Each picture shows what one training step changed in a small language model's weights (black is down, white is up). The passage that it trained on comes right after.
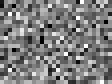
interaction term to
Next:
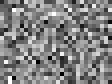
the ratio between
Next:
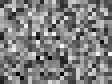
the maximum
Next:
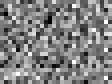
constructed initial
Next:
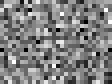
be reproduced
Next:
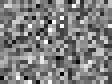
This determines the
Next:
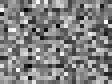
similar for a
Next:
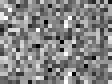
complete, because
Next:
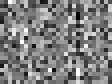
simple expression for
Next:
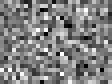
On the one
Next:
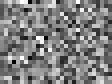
on $\lambda$.
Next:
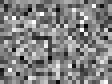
shift cases
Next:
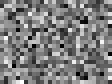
the use of
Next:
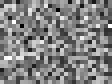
considered the number
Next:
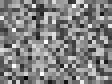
two cases by
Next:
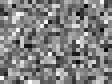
\\ More values
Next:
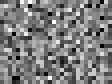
on the user
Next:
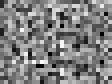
to explore
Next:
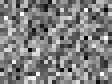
good for
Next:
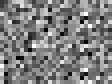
structure that first
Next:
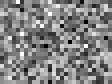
whole group of
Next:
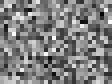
be associated
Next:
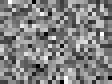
would correspond to a
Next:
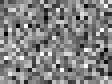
Similar to
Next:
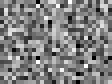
accessible by
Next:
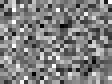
affect the
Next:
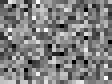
plane wave with momentum
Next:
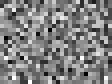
the amplitude
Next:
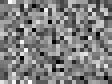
results obtained for the
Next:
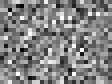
vortex energy
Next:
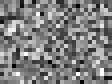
are fits of
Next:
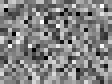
goal of the
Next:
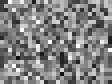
with the simple
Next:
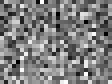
the local dark
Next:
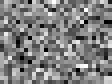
pass through
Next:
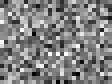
one can consider the
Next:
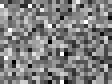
will require many
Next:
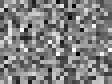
in time) to
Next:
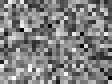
of the cross section
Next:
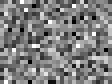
and windy
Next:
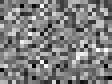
functions are computed
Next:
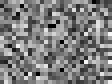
a theory that
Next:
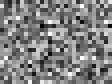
revolution in
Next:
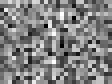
by varying
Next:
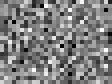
coloration in
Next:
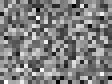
is two generations
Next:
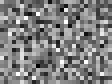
variation of the
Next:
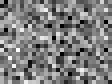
final expression for
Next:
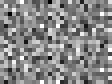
mostly between local
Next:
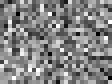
of the pole
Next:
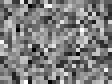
to meet this
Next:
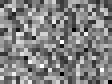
the finite minimum
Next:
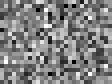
transmission spectra
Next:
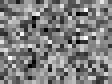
assume that
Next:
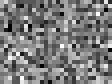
of Pade
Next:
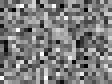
identified 48
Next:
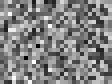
since we defined
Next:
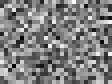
the evolution of
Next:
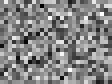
coefficients for
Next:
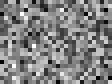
factor for the
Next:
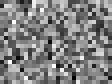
in the form
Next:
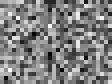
problem, we can
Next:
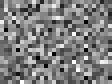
$\alpha$ and
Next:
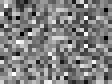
bands close
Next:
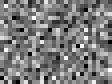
Droz and
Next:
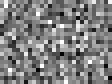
the constraint.
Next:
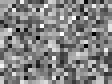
temperatures up to
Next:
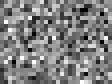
find that at
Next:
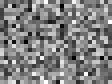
total radiated
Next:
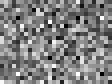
it cannot.
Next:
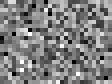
discussion on
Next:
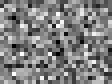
the core
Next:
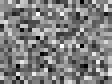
Such a
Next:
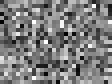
The production of
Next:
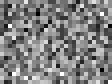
the two boundary
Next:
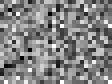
strong interactions
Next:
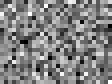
system the spectral
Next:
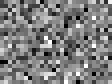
approximate solution
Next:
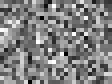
emission. The
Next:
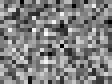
a kind of
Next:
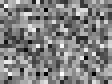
WDM is
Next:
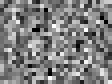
also designed to
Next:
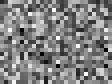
depends on the
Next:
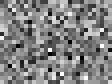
our approach.
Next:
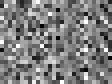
only consider the
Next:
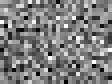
For granular
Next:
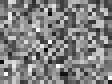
result with the
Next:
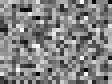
time, or in
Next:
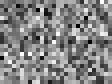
mixing parameters
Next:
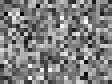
first order and second
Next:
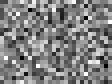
the peak positions
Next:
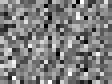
that the corrected
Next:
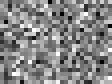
in transverse momentum
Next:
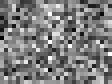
This point adds
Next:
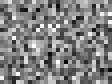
communication with
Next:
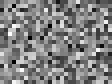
representation of
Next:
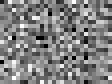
field of the
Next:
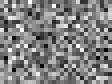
collection of
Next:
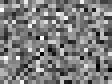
absent. In
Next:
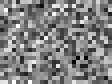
correction described in
